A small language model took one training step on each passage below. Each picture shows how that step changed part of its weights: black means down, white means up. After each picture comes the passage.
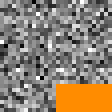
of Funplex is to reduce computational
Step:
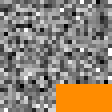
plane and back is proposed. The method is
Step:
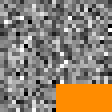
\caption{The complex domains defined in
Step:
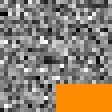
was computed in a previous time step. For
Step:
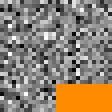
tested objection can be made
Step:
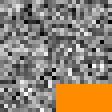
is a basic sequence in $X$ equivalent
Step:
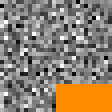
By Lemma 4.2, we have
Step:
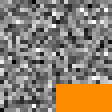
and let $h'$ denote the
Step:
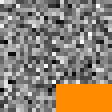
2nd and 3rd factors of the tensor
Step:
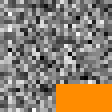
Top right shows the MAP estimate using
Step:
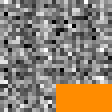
cohomology Thom isomorphism $u^*$ on both
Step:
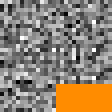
39]—albeit along with
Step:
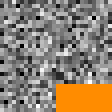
Let $0 < \alpha \leq
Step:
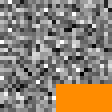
$1$-словом и
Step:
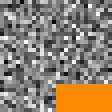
On the other hand, the convex
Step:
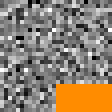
c_2>0$ such that the
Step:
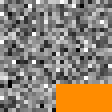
the one of the guarded one.
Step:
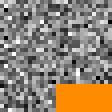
extended to a 2-distance
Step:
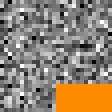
the $q-$product expansion for the function
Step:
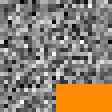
Rasmussen}, {\em
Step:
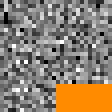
P^{d}$. We will say that
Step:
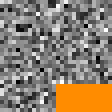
sequences and De Bruijn graphs for
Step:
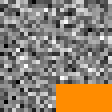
is that we can not determine in
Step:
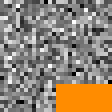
as follows: the first $\sigma$ independent
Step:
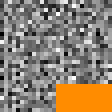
`long axis' preserving subgroup.
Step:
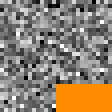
$(u_n)$ is bounded in
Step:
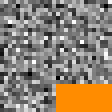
is even then $g$ is odd by
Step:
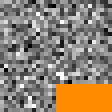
of them lie in the interior of
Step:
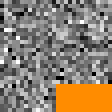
on the Riemannian product $(M = N
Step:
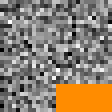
Let $q$ be a power of a
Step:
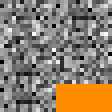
\psi) \square \Psi
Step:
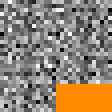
right $R$-bialgebroid dual
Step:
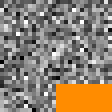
Kupka-Smale diffeomorphism on
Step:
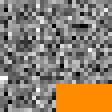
member \ P\in p \ is \
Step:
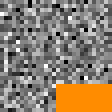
\C^n$, for which there exists
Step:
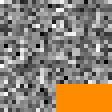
BR canonical diagram. We will show however
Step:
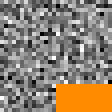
to $t_n$ is nonnegative,
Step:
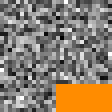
$g^n$ is a Nash
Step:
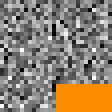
\hat \Psi(\hat y)=\hat
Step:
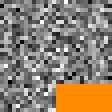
$Y'$, and $Y$ are finitely
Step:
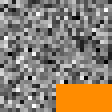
it can be used to prove the existence of
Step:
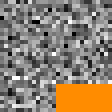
set and a validation set according to
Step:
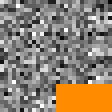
construction required approximately 10 hours while
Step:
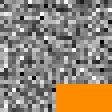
a computational cost comparable with that of the
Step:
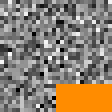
denotes a compatibility class of {\bf
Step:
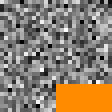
Among other things, this review
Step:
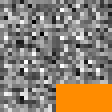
By previous equality, we get $
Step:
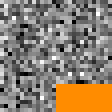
+ tz + t\psi <
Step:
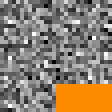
and $M$ is a nonnegative number given
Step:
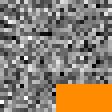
p)$ is maximal. In view of Proposition
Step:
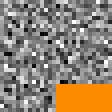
projectively as a homogeneous linear form, is
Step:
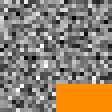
from the above theorem it also follows that
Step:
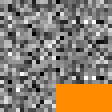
take advantage of the multiwavelet
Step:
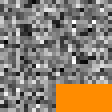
that this isomorphism sends each root
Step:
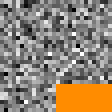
this section we restrict ourselves to the case
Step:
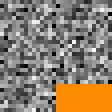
\item There \ exists \ a \ set
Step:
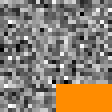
each $n$ we have a global solution
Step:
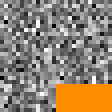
\boldsymbol{\theta}') =
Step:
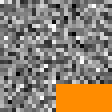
G$, and the splitting is $
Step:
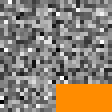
$q' \colon a/F
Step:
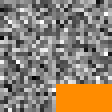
exactly $k$ positions larger than
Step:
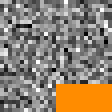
embeddings $F\subset \R$ and
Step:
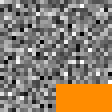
features of this paper is the description of
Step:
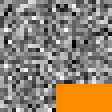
tune the parameter $\alpha$ in the
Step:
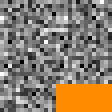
Inn}} \def\pp{{\mathcal
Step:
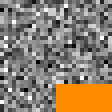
that which may be used for the free particle
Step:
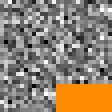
for that of finite groups, that the classes
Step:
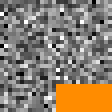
be solved stably by the scheme \be
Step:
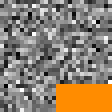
is multiplicatively regular. \item Every
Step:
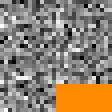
part. \end{theorem*} The notation
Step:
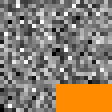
fact that the first moment has the asymptotic behavior
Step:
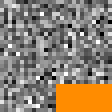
is a special case of the main result of
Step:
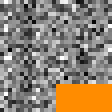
Nichols algebras, pointed Hopf algebras.
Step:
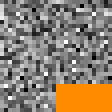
lines the regret (deviation
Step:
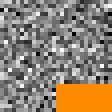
from the optimization of the size of a certain
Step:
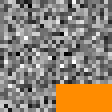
Lemma \ref{Ap}, we can
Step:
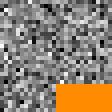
so (\ref{eq}) gives a lower
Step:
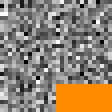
conclusion follows. □ **3.
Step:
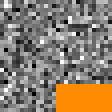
L^\infty(X,\rho)$ be
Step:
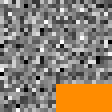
the conclusion follows. Notice that the inverse relation
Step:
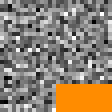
robust bilevel problems whenever the robust counterpart
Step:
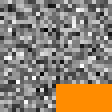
set $\ell$ at the beginning of every
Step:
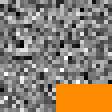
requires to define the $\xi_\nu$
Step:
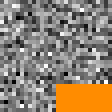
possessing a spectral measure which is singular
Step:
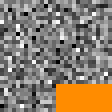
make the following assumption on $f$:
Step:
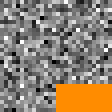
a little by most of the elements inside the
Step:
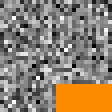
\xi + 1=0$. The solution
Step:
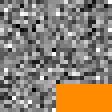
SU}(\infty)$-Toda field equation
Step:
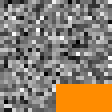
H. \ea $$ Therefore $$
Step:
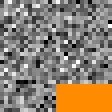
Alexander quandle}. Furthermore for a positive
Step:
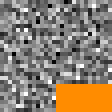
regdef} is satisfied and $I$
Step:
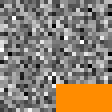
\xi \in \mathbb{R},
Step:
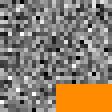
$$ Let $A$ be the second fundamental
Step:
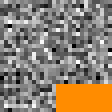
Draw an edge from $i$ to
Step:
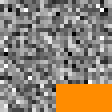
configurations in convex position where one of the points
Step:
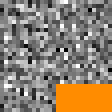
shows that $\mathcal{F}_\Gamma$
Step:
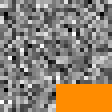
for $(M,g)$. In the
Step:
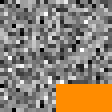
(from the classification in dimension $2$,
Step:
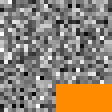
$\pi(x)$, also, although at
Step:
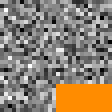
Thus Proposition \ref{inverselimit}
